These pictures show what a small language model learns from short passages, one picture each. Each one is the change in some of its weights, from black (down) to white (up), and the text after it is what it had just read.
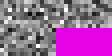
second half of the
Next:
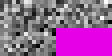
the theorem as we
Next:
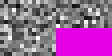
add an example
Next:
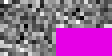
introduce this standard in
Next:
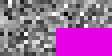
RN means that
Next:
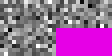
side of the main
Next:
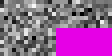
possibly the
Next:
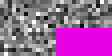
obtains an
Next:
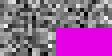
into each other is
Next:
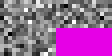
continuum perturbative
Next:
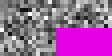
sensitive, because
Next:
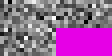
are part of a
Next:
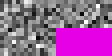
the index of the
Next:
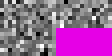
order of least to
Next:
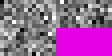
distance if both points
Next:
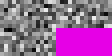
in Definition
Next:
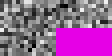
the sum are
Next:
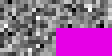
of Eq.
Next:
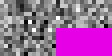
using models including differential
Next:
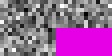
algebra, with applications
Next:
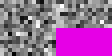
After performing
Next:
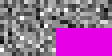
will bring
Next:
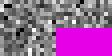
To get around this
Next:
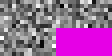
on the log source
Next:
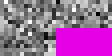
discrete tree
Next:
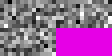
of the qubit
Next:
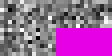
t \leq
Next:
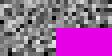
{\it a finite
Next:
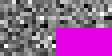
to the appearance
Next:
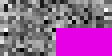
is called a
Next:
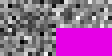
Next, we
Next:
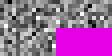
of channel flow
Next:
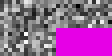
the idea that
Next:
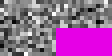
countably many
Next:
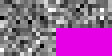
plot is shown below
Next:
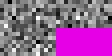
of frames
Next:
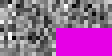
light quark and
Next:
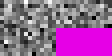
instance, we define
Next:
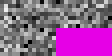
we recall standard
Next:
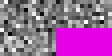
exponentially, while
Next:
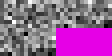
translate the algorithm
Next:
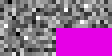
of the desired
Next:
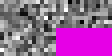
discussed before, the
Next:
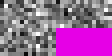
be changed
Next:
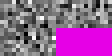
to prove.
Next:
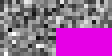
the value of
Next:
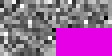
metallicity assuming
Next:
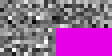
resistance due
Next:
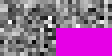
\rho \in
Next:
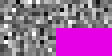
an affine algebraic
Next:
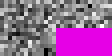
active regions in
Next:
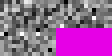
the base of
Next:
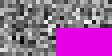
a similarity value
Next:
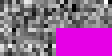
the number of constraints
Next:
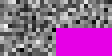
into a family of
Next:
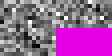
cover. In this
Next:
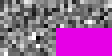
the orders of
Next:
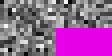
be required to
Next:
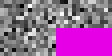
and includes a
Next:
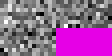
optimal relocation
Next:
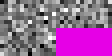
exponential map is also
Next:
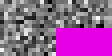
to constrain the
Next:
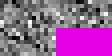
respectively. The
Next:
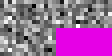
effect and M3
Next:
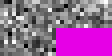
and $\zeta$
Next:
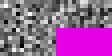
the world
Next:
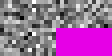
proposed models from the
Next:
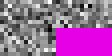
positive dynamics,
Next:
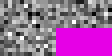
The proximity
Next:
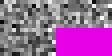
high $\Delta
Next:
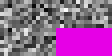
also have the
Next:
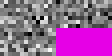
reward function shown
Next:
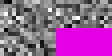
and there is a
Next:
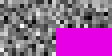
it with bare
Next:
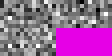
layers} The
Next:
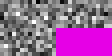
in bold on
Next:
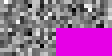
Using Eq.
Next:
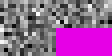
exist for any only
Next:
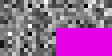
Let ${\widetilde
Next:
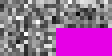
two nuclei that
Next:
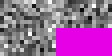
end up with
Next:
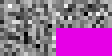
recent years.
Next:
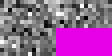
regions without any
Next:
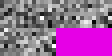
users to change
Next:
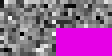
interactions frequently occur
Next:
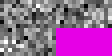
parts and the
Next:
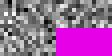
P, and
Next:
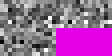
\qquad Meng
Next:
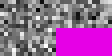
about the initial phase
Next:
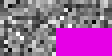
perturbative calculation of
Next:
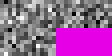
of Sb and
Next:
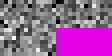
collocations points
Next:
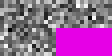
a decrease in
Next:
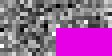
belong to the center
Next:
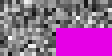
the gauge link
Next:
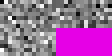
maximum allowed
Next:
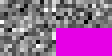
are described in more
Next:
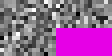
transition amplitude for the
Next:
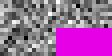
These studies offer
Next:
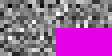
square brackets
